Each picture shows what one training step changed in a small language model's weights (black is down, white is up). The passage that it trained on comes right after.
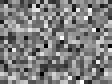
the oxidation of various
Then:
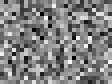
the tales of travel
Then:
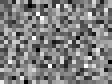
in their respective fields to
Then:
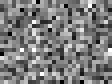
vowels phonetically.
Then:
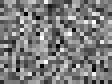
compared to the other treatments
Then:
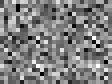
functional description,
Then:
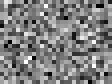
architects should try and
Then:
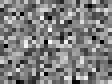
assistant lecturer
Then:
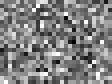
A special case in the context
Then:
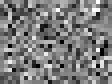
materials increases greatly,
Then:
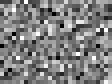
superior performance and
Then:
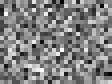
later stage. As the
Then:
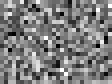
overall performance 8 Kindly
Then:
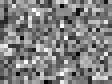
The school does not have
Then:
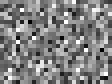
with factual verification of the
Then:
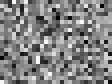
Buck converter
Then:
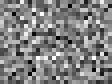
was performed to enhance the
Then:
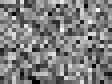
Analytical data on
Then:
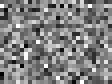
touch of NEP
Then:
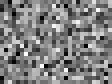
of shifting schedules
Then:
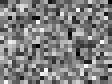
hand. In the future we will
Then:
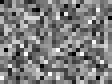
of orbits of the
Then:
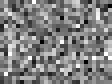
ports was performed using
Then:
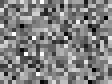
layer, in particular,
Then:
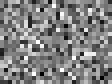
In this paper, NMT
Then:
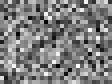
manipulates the image to
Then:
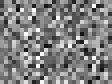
the content of essential
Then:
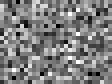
adopted thickened
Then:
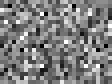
furnace. These additional
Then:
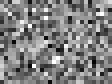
Level (v1)
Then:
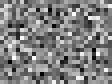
difficulties in the learning
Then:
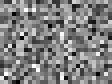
around 1/2 of
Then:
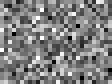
are discussed. Conditions
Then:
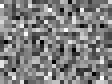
while remembering her
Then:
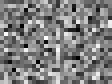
catalogs are
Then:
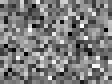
of data and materials All data
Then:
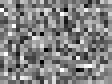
research as a crucial
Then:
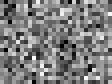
to obtain and represent the relational
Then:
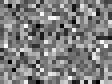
oral cavity or for
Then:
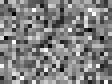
The inclusion criteria
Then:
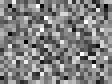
Davies discovered that
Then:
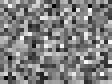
the individual network members.
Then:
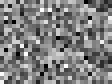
of the extent to which
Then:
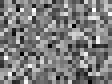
the analysis of data were also
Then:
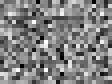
Phonetic Form,
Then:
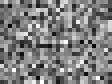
concentrations were found in the
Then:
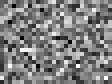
transformation to detect the
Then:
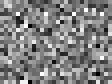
MMT's. Here
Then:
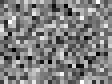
heard and believed,
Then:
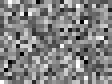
is widely recognised
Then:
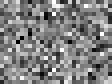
dereferencing a
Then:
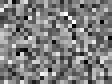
field. The paper then discussed
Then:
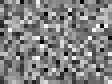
and contextual factors contribute
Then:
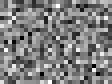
automatic projective
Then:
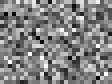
systems or medicine. An
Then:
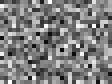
of mural paintings
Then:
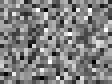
the application of AI that allow
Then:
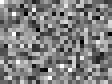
Four (TOF),
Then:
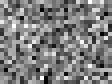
stress increases the production of
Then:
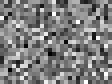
and hydrocarbons
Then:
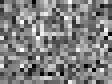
varieties, focusing on
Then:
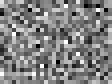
State. Kotun,
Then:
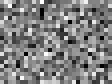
resolve o problema de
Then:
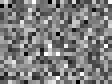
Aesthetics is one of
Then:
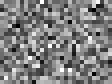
as strong seismicity
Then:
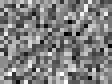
units of source language
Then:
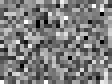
through a one-year
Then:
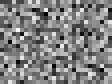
factor C and factor
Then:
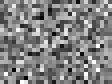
90%. Figure A
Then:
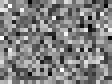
promote team work,
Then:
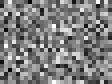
and experiences relating to
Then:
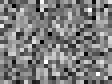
dioxide, and then
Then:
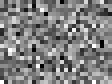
split radix
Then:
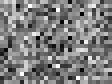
networks' influence on
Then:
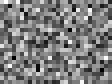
the emergence of the
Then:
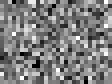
4 Sorbitol
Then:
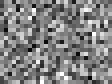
the society in which we
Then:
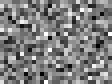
between one and three years old
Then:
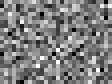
trends and characteristics of
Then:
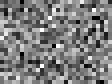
pathological diagnosis,
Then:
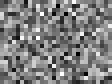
and boiling points are
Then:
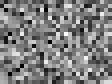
Amateurs tend
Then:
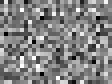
Description of
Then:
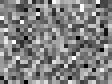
Sciences Department,
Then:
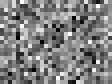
elements of the table:
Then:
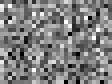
works, characters are
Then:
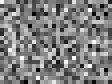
reports. If the
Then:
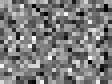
the jointed interface
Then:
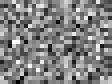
module! Summary of
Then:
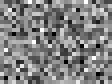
to Oomycetes
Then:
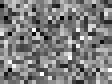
between trauma and medical
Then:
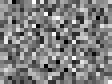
and to extol and protect
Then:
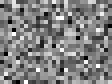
"Fundamentals of
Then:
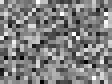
incorporating all factors
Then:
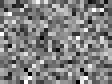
SHAP value measures
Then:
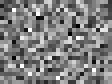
will increase the efficiency of the
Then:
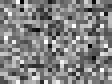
mmol/L, being
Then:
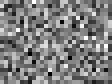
of the state. Till
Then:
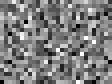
42.8 % of students
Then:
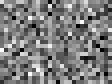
5. The numbers of
